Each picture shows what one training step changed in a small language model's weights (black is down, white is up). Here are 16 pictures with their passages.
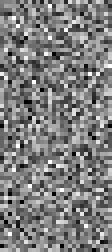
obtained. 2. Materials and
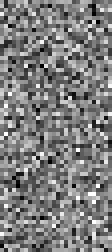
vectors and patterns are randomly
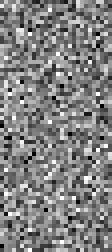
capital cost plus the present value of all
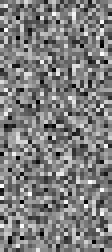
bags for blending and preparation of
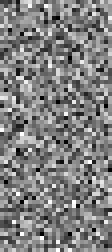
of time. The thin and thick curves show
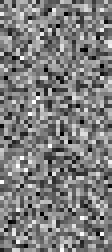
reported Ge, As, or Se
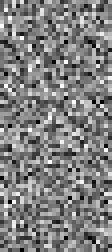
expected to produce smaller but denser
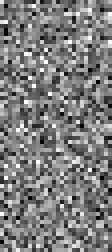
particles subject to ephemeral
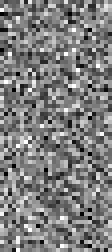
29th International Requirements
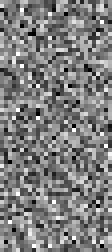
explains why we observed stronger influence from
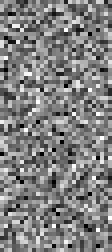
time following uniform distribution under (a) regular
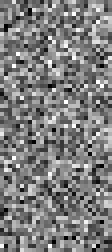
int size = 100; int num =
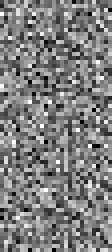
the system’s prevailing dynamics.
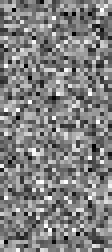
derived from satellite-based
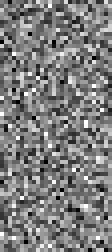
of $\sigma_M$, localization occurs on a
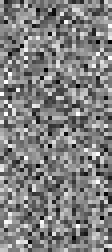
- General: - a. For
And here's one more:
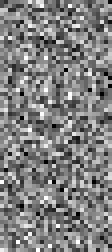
the matrix model. This task can be performed
